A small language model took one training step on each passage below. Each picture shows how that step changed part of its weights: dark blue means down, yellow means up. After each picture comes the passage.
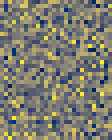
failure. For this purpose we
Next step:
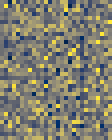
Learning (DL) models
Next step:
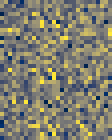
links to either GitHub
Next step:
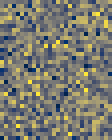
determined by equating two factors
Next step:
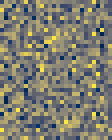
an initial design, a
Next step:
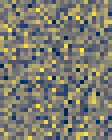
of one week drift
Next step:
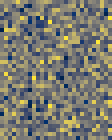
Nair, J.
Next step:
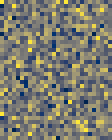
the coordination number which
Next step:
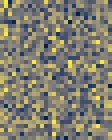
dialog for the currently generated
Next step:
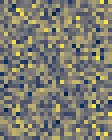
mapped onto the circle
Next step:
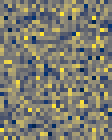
optical surveys, such
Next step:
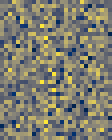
to the vanishing of the band
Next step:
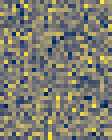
in hardware. 64-bit
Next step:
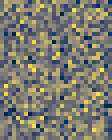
the truncated logarithmic density
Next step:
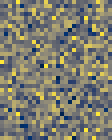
decoupled. We stress that
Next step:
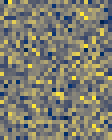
linear regression problem needs to be
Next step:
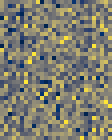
equations and applications, vol.
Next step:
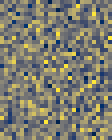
top of the system.
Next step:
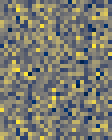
and the size of the
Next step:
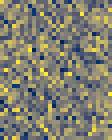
keV and optical depth $\sim
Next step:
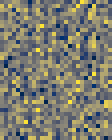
of the images and gives the
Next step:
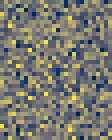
the ray-tracing
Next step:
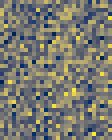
Tucson, AZ
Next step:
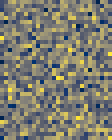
using BRST-symmetry
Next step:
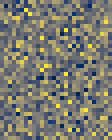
$|1\rangle$. Let
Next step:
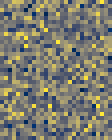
impurity drags with it
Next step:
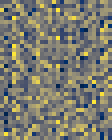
numerical analysis and solvable
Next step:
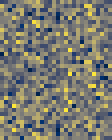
been indexed by the
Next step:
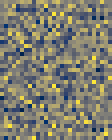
on the same material system with
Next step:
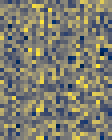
step in an analytical process towards
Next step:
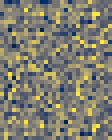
which usually represents the potential channel
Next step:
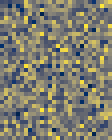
to community in 2014). \\
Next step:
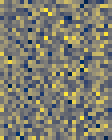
In detail, if the
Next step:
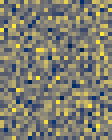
kinematical Hilbert space
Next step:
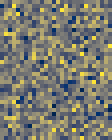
distance. In contrast, the
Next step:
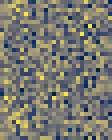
is an extension of the map
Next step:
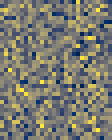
to the initial value problem given
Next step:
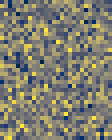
that resonate with the here
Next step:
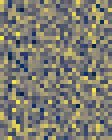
single streak camera
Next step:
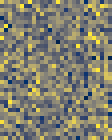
Fermi gas result, computed for
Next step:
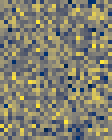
and due to the highly
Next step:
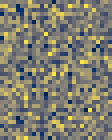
is based upon work supported by
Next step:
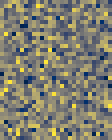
the chemical potential for various
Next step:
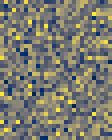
the skyline route
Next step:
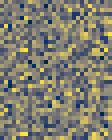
correspond to GPV candidates
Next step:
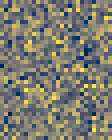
pattern where data load and
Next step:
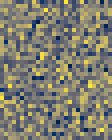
offsets of the pN
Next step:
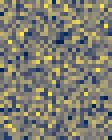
tool in my daily
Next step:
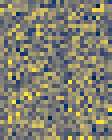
the derived potential step variations are
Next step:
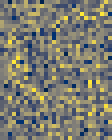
which output field is displayed
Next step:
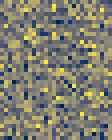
become positive as shown in
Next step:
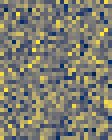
Therefore, necessary conditions for the
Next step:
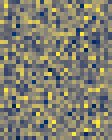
but in some a priori
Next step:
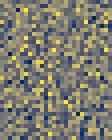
in the captions of Figure
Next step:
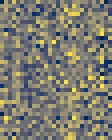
High, Low,
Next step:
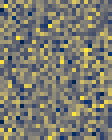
order. Previous work has
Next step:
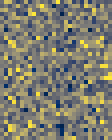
should be measured relevant to the
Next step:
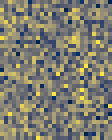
this regard, we have analyzed
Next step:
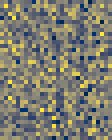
to the predictions of more massive
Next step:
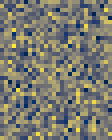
of $x$. We define
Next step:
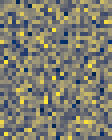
up in $\eta$ only
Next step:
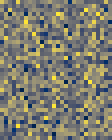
will be used as a method
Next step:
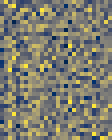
tensor-to-scalar ratio
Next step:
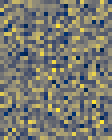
moves in the solution of
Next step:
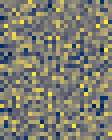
solid curves in Fig.
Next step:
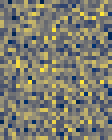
which are not easy to
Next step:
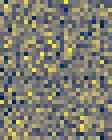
many basic questions have to be
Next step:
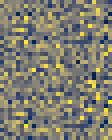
cannot use multi-body
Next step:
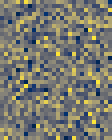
stellar population fitting of the
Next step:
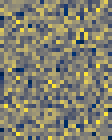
fluctuations during inflation.
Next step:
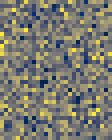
dark matter candidate is a Dirac
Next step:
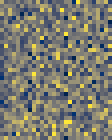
morphology ratio features into machine
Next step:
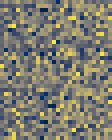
how LSB systems form
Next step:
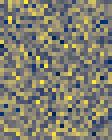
short-range nuclear potential,
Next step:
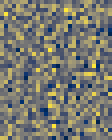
applicability of the newly
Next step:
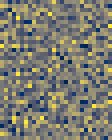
March, President
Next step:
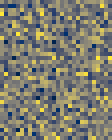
its band width, whereas
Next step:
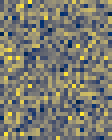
energy $\lambda$ depicted in
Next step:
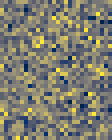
as a geometric feature of state
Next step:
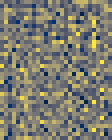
widely recognized mark of
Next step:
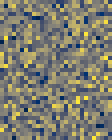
\begin{abstract} The
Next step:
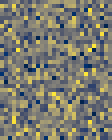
We model these factors in our
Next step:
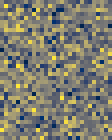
extremely high densities, when the
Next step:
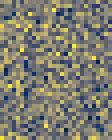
a nonhomogeneous chain,
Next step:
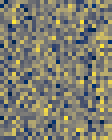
and observational zenith
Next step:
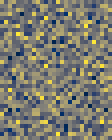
defined order parameter. We
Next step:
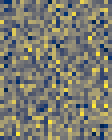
condition in our language. The
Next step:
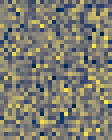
hot spot and of the
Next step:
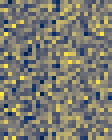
LHF and TAR
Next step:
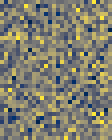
are reversed. We
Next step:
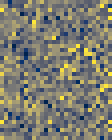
age, Computational
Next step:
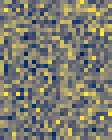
PCEB may be a
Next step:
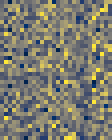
Levin and G.
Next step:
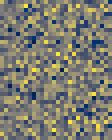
yielding 44 valid
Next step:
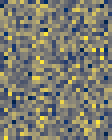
generator would behave under
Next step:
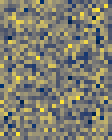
better than a 1, and
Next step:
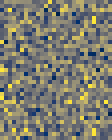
the p-p collisions was
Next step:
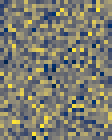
statistical dependence between two variables;
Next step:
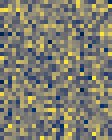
prior to 2017 are indicated by
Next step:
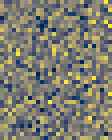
The broad emission structure at
